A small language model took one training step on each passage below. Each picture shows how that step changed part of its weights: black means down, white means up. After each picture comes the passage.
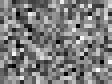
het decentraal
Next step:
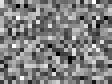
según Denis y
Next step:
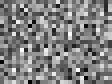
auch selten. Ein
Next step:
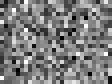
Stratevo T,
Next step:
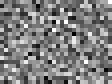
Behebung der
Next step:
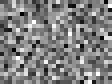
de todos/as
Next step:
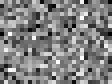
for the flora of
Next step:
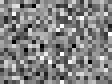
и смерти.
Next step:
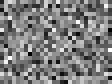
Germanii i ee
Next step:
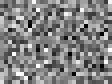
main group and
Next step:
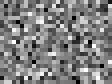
тилининг изоҳли
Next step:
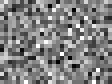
diniy ajratish
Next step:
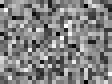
*National Bureau of
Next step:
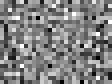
plan' (see Annex
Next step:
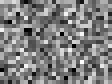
havo harorati va
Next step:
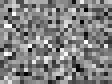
при сохранении его
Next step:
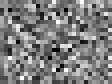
tortib olinib,
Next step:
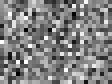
alimentos al consumo
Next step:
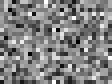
das Ciências e, em
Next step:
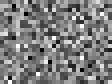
ta‘minlab qo‘yilgan
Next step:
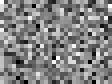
Элита ЕС,
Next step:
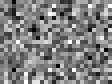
yang membangun interaksi
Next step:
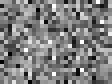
Estatuto da Cidade
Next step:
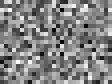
el centro educativo y
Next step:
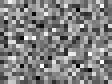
o‘quv jarayonini
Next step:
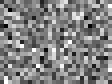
ilmini onasidan
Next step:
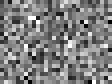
hỏi chính
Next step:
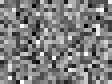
p. 6. Murodova
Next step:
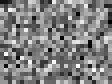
pela Lei de Introdução
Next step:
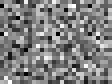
в укреплении
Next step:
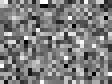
yilda budjet
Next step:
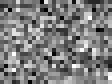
to determine the
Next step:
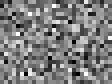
2004), coletou dados
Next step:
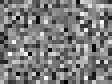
wordt hierin
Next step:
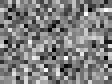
der Lebensmittel ist
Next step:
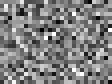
Relations dalam Membangun
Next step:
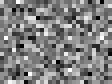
kunci simetris yang
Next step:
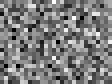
edip kalbini
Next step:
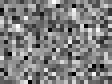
Magerung grob,
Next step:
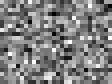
rule of law in
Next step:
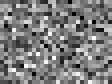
od svoga
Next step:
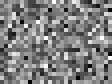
pada tingkat yang
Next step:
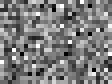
– эрозия -
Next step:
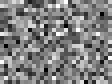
Ramazon oyida
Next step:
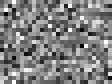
en Éthiopie par
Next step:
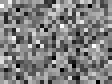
выделилась, но
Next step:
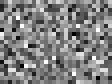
o‘z yo‘limizdan
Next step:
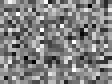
четких, жестких
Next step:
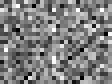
кримінальний закон
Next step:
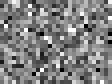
Portanto a pesquisa
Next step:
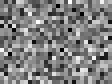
Se tiene contemplado
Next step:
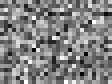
ablesen, wie an der
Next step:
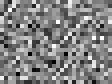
the prism of the institution
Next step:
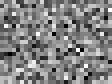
соғлом турмуш
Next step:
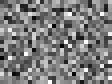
bo'limi yangi
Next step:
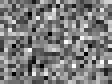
farqli ravishda
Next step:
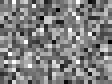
una triangulación de
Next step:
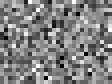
Mits de machine
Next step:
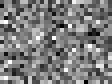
planten en dieren,
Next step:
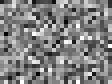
básica media de los
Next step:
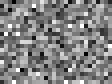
the enterprise was
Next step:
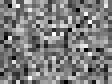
та офіційному
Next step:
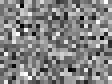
даражада атроф
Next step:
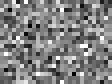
процессе политического
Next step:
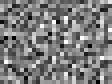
aspektida tahlil
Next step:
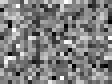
temeiurile ei
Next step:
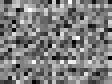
que la universidad sede
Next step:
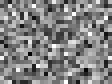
the truth is that no
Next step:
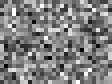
tercampur baur.
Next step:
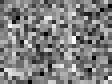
ve utanç verici
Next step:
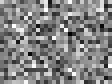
dan dimiliki oleh
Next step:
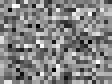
на короткое
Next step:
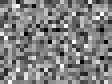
контексте как
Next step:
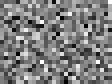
and Gynecological
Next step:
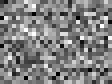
y uniforme, un
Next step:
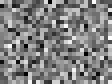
typu dowodów
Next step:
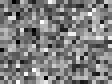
laatste deel van de
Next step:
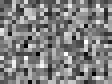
problemática, com a
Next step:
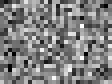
transformación digital,
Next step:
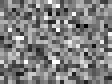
für fallbezogene
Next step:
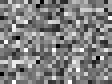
se ve una diversidad de
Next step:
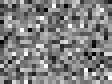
of entering the job
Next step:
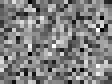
Cobertura (%)
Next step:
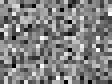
используется для
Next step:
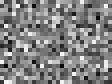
между активной
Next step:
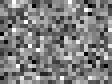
Segurança e
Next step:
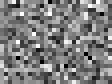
dia sebagai
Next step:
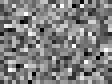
a sete mulheres de
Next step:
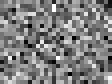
economic crimes in the
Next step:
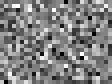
los responsables de la
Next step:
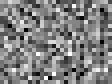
Qonun mahallaning
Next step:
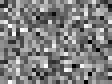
a su desaparición antes
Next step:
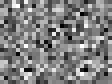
є суспільно
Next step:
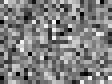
op verwachtingen
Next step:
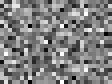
participantes durante a
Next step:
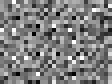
Шевченка, і
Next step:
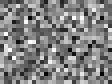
de risc ar putea
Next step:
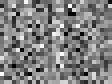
“Что такое
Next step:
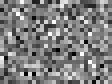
(rangi, shakli va
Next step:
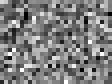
research results reveal
